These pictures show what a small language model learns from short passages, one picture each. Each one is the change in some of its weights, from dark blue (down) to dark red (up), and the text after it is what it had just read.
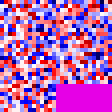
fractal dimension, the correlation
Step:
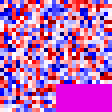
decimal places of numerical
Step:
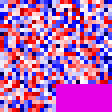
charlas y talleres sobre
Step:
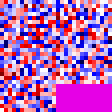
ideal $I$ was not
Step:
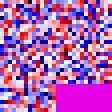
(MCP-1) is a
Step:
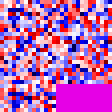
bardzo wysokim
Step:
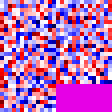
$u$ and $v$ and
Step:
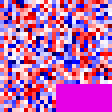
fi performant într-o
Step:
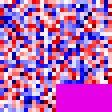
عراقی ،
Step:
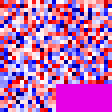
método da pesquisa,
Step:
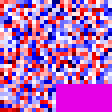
evidenciando de que maneira
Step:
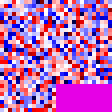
bu tushunchaga
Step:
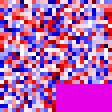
a generalization of the direct transformation
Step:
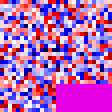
the following three orthogonal
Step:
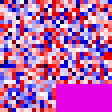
kunda ta'limning asosiy
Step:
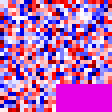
rationality condition is supposed,
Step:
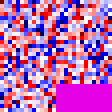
serve as intermediate steps
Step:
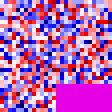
the ways of adding a
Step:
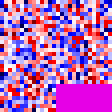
de mayor bienestar menor
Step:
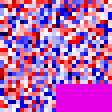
which are precisely the Galois
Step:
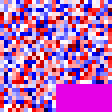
$ M $. \bigskip {\it
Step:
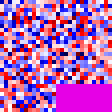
$\vert \rho\vert <
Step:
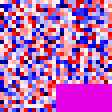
It is easy to show that
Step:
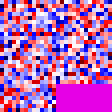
benchmark for the
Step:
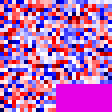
manifold with fundamental group $\Gamma$.
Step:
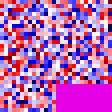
that $$ Vol_n \left(
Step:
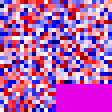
the Czech Republic. The
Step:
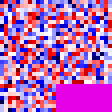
Theorem 1 $$(R\langle
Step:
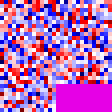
$\la$ is a strict
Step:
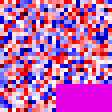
tili va imlosi
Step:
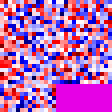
of the limiting jump set.
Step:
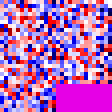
Centro de Pesquisas
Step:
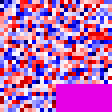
has exact polynomial volume growth
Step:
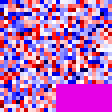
\ref{BI} applied with
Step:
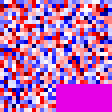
Revista de docencia
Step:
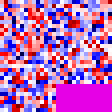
del total ejecutado
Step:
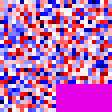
los grupos son simplemente
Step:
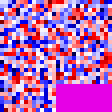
to satisfactory results when the process is
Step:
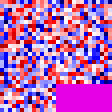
strict positiveness and
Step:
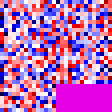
obtain the estimate \begin{equation}
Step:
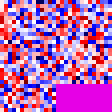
Meinung (DLG.
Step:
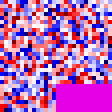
0$$ with probability 1. Now
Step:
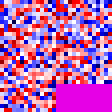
som f.eks. de med
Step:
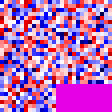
\mathcal{C} \subseteq [\lambda
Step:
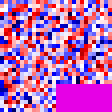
:= \RRp{\alpha \in
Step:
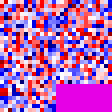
social forecasting*. -
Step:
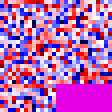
terlebih pihak
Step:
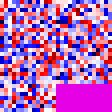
hazm qilishi, muskul
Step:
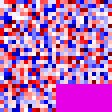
зовнішнього на
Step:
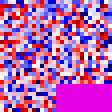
combater o racismo
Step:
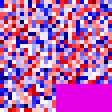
criterion \cite[Proposition
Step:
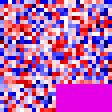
a generic quadratic term,
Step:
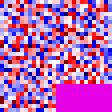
$b$ copies of
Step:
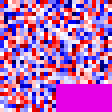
circuit shown in Fig. 3,
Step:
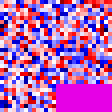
7. Кузнецов
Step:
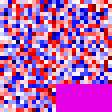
of notation, all statements are
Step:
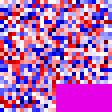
localizations of $A$ and
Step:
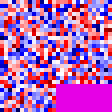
far away from the complete construction
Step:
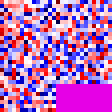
tarmog'i orqali
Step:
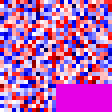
If $\S$ is a stable
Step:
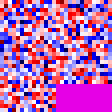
any solution to the quantum master
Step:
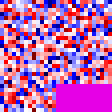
A. Salama, S.
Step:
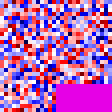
gaz esa konveyer
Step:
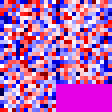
елементом бойових
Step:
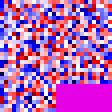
the goal is to maximizing the
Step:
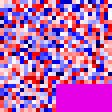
below that one can find such a pair of
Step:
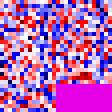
Consider a map $$ f\colon
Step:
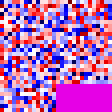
effet, il est attendu
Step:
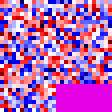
a constant $C>0$ with
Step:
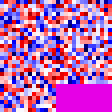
причиною, чому
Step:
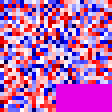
de construcción de la memoria
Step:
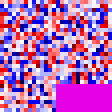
associated to all antiholomorphic vector
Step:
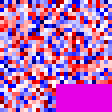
life-stages and their
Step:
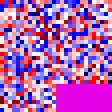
$G$ be a loop group with
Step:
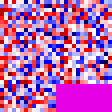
der Kinder. Diese
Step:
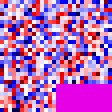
then the BGQ spectral sequence for
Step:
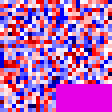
on the compression.} The compressions
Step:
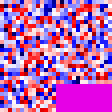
en la experiencia del autor como
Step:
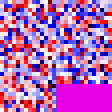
HDA; Figure S8)
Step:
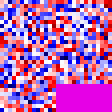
unit interval $[0,1]$. Define
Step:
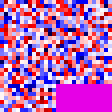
и обнаружения следов
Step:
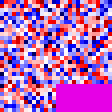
de palavras) em dois
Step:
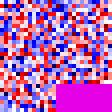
Intensiva em Paciente
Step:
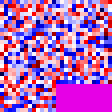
and the statement is trivial. Assume
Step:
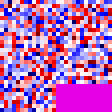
category of $\ell$-vector
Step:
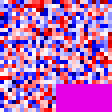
were, and thus indicate that the
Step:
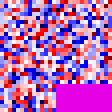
is given by $$ \pi_p :=
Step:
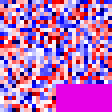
to : \begin{equation*}
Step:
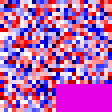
to simplify the objective function
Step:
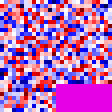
murió cuando yo
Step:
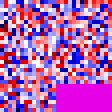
5. Харуки
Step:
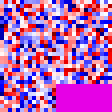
processes of the shipping
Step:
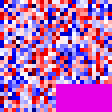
– ko‘rona, ya‘ni
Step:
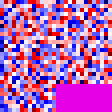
Серед факторів,
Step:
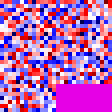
de Eletromiografia
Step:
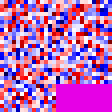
advanced training, educational
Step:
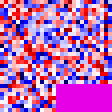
eingetreten ist, hat
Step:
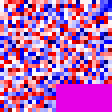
en cercanas confesiones
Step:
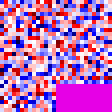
case with the particular choice $l =
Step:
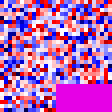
devam ettirmişler.
